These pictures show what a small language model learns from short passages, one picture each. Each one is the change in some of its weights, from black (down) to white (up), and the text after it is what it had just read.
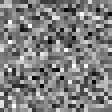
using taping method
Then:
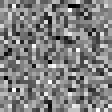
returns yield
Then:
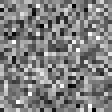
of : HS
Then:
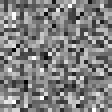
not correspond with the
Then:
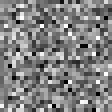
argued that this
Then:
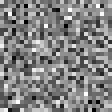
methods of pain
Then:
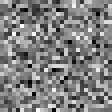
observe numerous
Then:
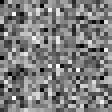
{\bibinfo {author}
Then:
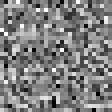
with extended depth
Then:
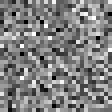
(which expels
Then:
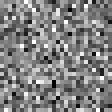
interface for native
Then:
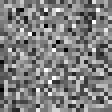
rôle des
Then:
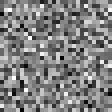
on an early
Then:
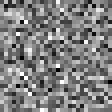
on QoL based
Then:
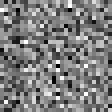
Theory) from The
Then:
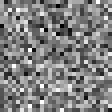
understand our reality and
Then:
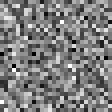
the $\cP
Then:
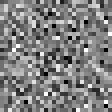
un socle commun
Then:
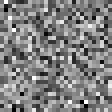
a host galaxy
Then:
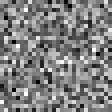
compounds typically
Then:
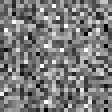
ва нашрга
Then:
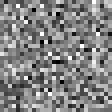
back cover could also
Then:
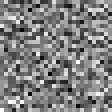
current correction diagram
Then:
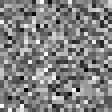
as population dynamics of this
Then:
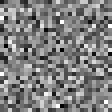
the whole group and
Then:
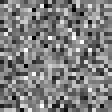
In all cases, the
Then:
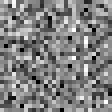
bugs either
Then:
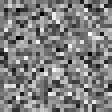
hardening processes
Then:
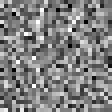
apoyada en el
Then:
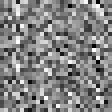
resulta em um
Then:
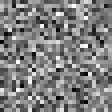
learned based on
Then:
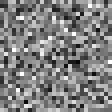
quiet environment.
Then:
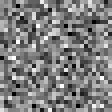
websites have at
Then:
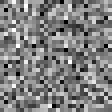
mobilize their
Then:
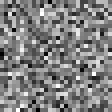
than the SPI
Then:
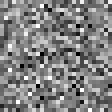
holda siz
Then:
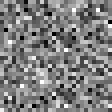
of tubes.
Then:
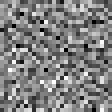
we have observed that the
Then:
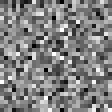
changing the direction of
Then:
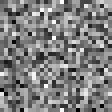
edition is about
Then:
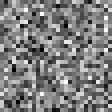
us discuss the effect on
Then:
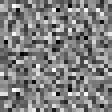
trajectory is then
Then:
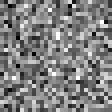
4 Interoperability
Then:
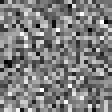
2 and 3 in the
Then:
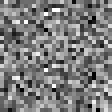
labor market
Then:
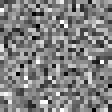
was practically constant.
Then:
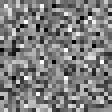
Let us start
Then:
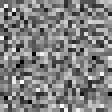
that will be made
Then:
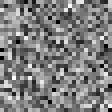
and second generation respectively
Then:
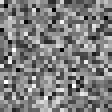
two different ways of
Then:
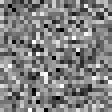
temperature. We have used
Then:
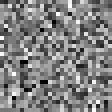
right in each panel
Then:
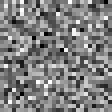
almost all
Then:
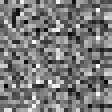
opinions are
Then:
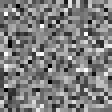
Department, University
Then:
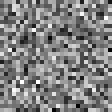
si formano e
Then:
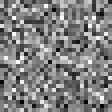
formulated by
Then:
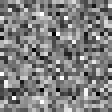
the content of Cd
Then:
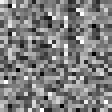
two sets around
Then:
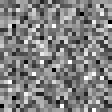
of the second kind
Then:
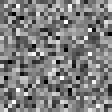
200° leaving a
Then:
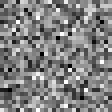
tem-se que os
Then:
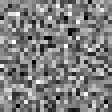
iqtisodiyot fanlari
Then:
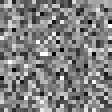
of the leading
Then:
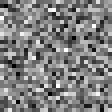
above table,
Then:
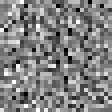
va cheklovlarni
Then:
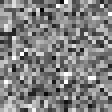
communications for
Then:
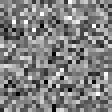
expected from circular
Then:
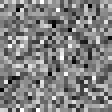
que encontrar
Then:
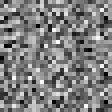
and investors who
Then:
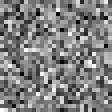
space. Although
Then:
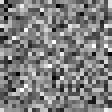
The individual's cultural
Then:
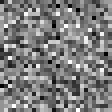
E) with the time
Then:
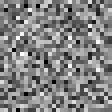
del dólar
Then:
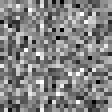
zarar va
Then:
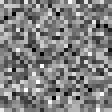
olib borish;
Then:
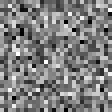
system Figure-11
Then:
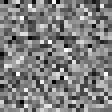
by downward
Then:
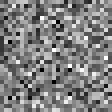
jenseits des
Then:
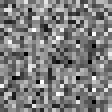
not necessarily
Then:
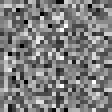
doing is not so
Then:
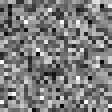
the forest Key
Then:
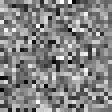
conj. gr.
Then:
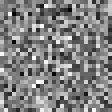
of osmotic
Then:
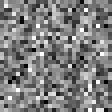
bir shaharda
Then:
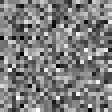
bo'lishi va
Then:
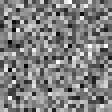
indicates merely a
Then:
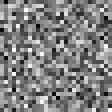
and the sum of
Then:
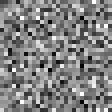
is a result of
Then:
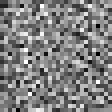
sich um ein
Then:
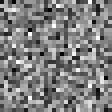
5 par rapport
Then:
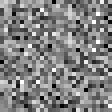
que es muy
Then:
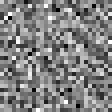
a i podaci
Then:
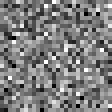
density 2DHS
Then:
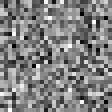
average trends
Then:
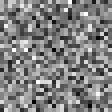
enable the CC
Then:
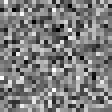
To quantify this
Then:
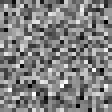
cultures, the methods
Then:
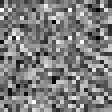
Black identity
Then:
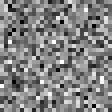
within size of $\Phi
